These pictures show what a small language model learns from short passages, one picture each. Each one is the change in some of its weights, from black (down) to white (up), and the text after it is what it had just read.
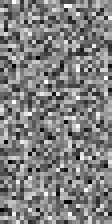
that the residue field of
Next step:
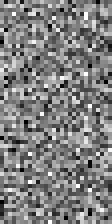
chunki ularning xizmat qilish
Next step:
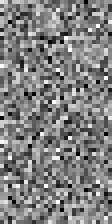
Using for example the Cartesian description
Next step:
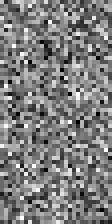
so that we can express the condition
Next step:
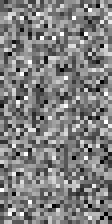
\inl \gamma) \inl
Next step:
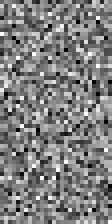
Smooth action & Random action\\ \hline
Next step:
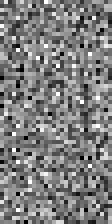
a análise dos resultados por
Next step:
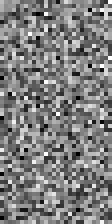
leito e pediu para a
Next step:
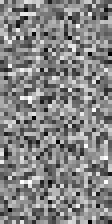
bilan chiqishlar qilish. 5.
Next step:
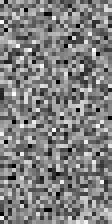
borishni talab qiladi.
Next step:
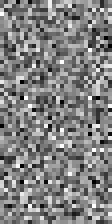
secondo Foucault,
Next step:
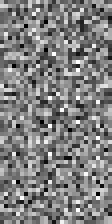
процессов информатизации
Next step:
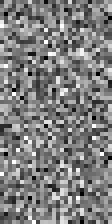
be the projection of $u$ onto the
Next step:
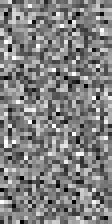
Research code is shared via
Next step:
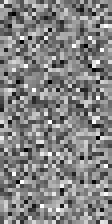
all $x \in\g$. A Lie
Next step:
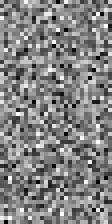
het normatieve. De
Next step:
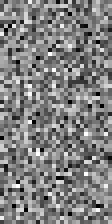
changes along it. From
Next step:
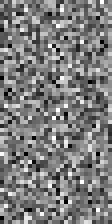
at the base point P and six further
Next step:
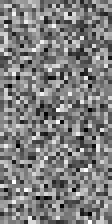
integrability at large scales. The
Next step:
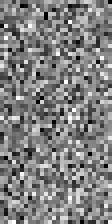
the maximum admissible level of
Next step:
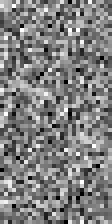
the complete linear system $\vert D\vert$
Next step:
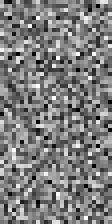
autores como Dardot y Laval;
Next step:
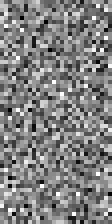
geometry in probability theory in general and with a
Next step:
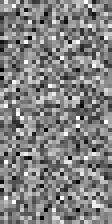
\begin{figure}[t] \centering
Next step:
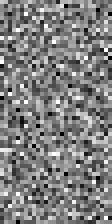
Dicha figura surge dentro
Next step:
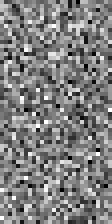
of the number states. Finally, we
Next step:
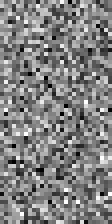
linear-fractional transformations. This is
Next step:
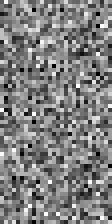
$\varepsilon$-entropy in the
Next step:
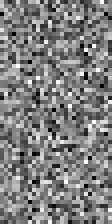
mais quente do que estava antes do
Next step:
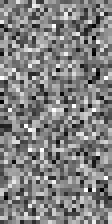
Puck Rombach and
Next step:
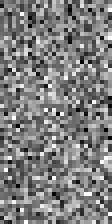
\in C$ and $d \in
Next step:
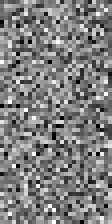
Let $k$ be an algebraically closed
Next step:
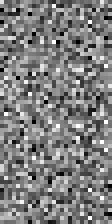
Dentro dos espaços do
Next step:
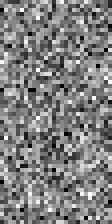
HAM SOCIALLIQ
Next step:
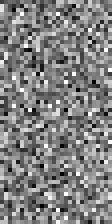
inúmeros benefícios
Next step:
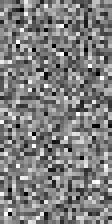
a direct sum $M \oplus N,$ where
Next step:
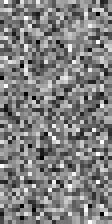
é superior ao crescimento do
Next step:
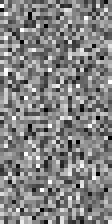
the optimization problem is the computational
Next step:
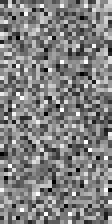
some results on parallel systems with
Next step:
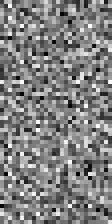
35 йил аввал
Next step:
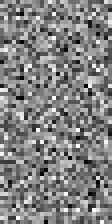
pursuing a variational approach to our
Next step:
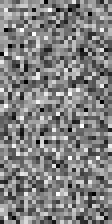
expected trend and value of the
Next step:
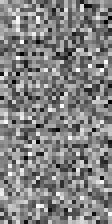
en el ámbito universitario
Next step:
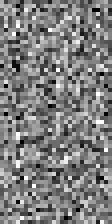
\ref{T2}, for any
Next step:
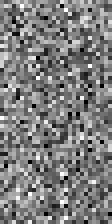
the tensor product \begin{gather*}
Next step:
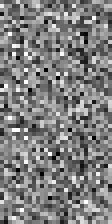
length of $u$. We may assume that
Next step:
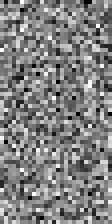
Studies (University of
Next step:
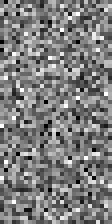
\begin{figure}[h] \centering
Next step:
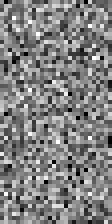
centre of the hexagonal
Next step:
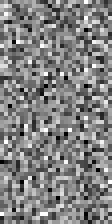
Journal of Advanced Research in
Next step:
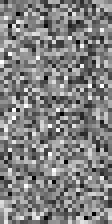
proof graders. Costs are given
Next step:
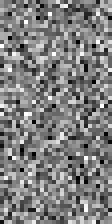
of Vinberg algebras, that if
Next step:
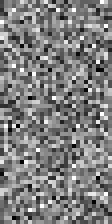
generated by a servomotor, which
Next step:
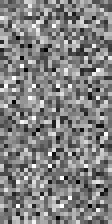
trivially on $V(\lambda)$.
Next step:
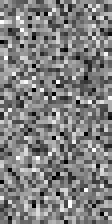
cons{\'e}quent, la
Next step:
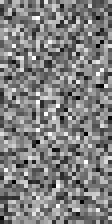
ad litem refiera si
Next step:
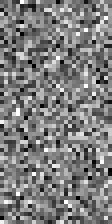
Jones index $[M :
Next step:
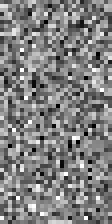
holds, the prediction operator maps
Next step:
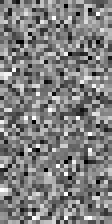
load datasets demonstrate such
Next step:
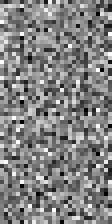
propagation of singularities of
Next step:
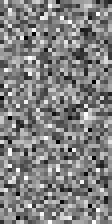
bilan belgilangan assortimenti va
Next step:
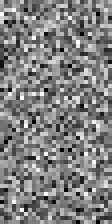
qaraymiz. Biror
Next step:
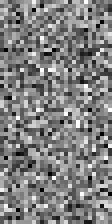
$m>0$ such that $v,
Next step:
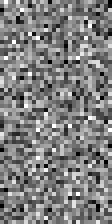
робота з дітьми
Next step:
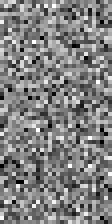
osongina olinadi.
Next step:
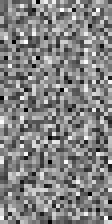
1979.; Czubatynski,
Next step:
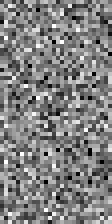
distinct points, say $x$ and
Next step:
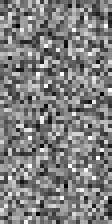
conflitos anteriores entre
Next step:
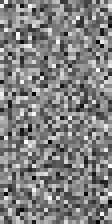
is well-prepared, then
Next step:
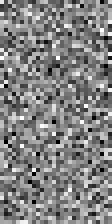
Ijobiy baholash ya‘ni
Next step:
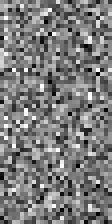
two curves: $\Im \mu =\max
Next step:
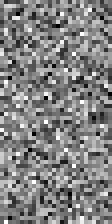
as $u\to\infty$. The natural
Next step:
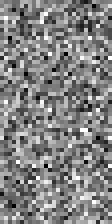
$\mathscr{F}$, which converges to
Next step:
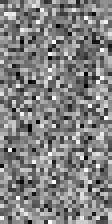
A$ be an automorphism restricting to the
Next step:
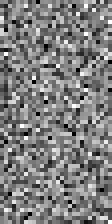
Theorem 2.7 straightaway.
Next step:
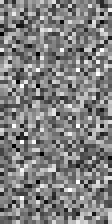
di KTP yang diunggah.
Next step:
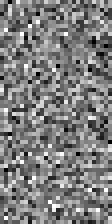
menor conicidad favorece la
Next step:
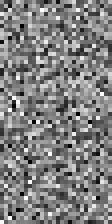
which we call {\it principal series
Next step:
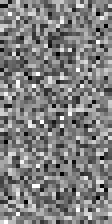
ve değerlendirmek için
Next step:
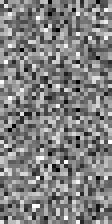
бутун Латвияда
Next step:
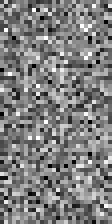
$\s=0$, as is also clear from
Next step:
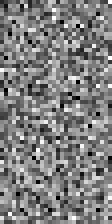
foydalanish maqsadga
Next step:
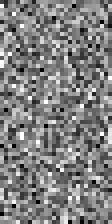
the title "Spanning trees
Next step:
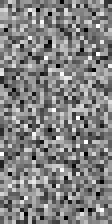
of raising children in determining
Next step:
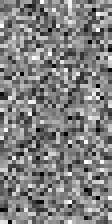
países como Estados Unidos
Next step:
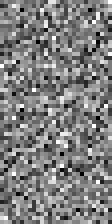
{ \R \mathcal{H} om
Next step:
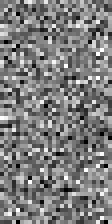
that $b_{\alpha_1}\in
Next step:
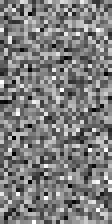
È in questo quadro che si
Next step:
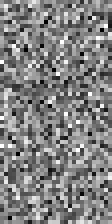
because $T$ is finite, the meet
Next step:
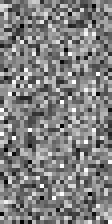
which will be used later on. Since
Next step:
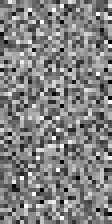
over de besturing van interne
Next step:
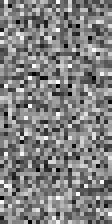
10. Фарғона
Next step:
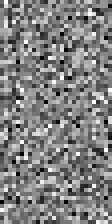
\begin{proof} We retrace the
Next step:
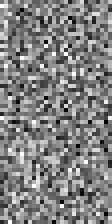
the blue rectangle are applied
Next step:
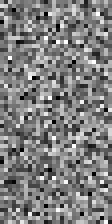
diameter $z_1=0$
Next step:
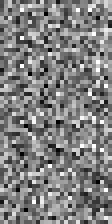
Behavioral Scientist**,
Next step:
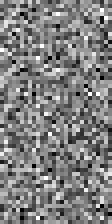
esse ingresso destes
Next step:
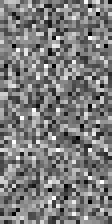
participării Republicii
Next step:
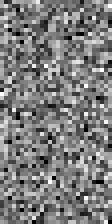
used the naive empirical distribution of
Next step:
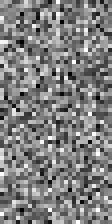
Industry, Kyiv National
